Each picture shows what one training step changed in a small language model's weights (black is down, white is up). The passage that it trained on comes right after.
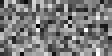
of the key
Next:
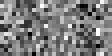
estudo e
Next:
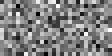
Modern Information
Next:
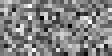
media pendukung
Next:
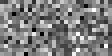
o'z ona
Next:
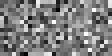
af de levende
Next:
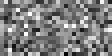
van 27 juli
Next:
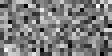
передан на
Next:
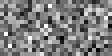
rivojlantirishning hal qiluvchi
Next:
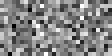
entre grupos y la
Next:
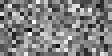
meg kell
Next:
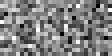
será registrado
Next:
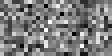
uchun yozilgan
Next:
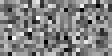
de mult atât
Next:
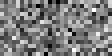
também depende a
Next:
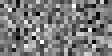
dipandang sebagai
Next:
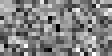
la expresión
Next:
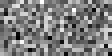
КИЇВ –
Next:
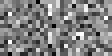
psixologiyasi fan
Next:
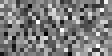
boshqa tabiiy
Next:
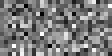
Et Mart.)
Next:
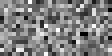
incluir somente
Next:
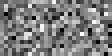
to the literature
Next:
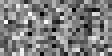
de dorso
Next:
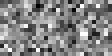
territorial e
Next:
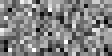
profitabilitas dan
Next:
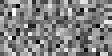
jangavor va
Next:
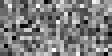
formação. A
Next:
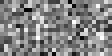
também comentam que
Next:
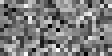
an ethically
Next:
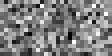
va alternativ
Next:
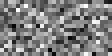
expression and their
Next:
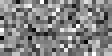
sisi lain,
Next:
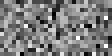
BCC fue
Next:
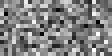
ou le jambon
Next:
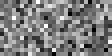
в фокусе
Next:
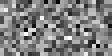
of Korean
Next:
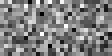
и тёмной
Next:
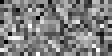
deve ser considerado
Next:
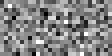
pallets e
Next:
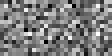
foi a gota
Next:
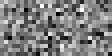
данной статье
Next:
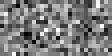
de estudo,
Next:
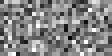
herinnering als
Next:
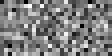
Couraça que
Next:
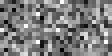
bilan bog’liq
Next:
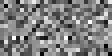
derechos humanos
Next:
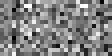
a través de
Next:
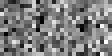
etish bo‘yicha
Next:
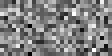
tidak dimaksudkan
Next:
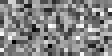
(anche se
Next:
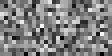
estructurado en
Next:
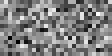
qilingan manbalar
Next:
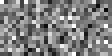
shaxs sifatida kamol
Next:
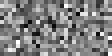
tartibga solish
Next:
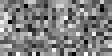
mln donani
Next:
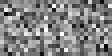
gabungan dari
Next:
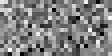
xalqlari tili
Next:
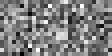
modeli Islom
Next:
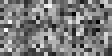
yoki shaxslar bu
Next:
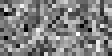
ta'lim olgan
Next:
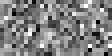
время от
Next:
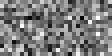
a busca por
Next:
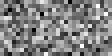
de cada actor y
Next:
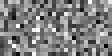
Tuning System
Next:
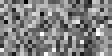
de cerdo por
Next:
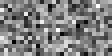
análisis histórico
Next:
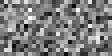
yili atigi
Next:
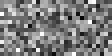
● Test
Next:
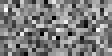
ha registrato un
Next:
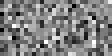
Este trabalho
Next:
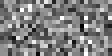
ID проекта
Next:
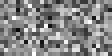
advirtiendo que
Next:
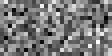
з ключових
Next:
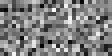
ahogy a
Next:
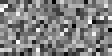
Data primer
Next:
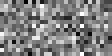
identificó que la
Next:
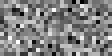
Zeit der Suche
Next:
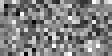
een verklaring
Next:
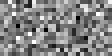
colocan en las
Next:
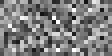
durumlar ve
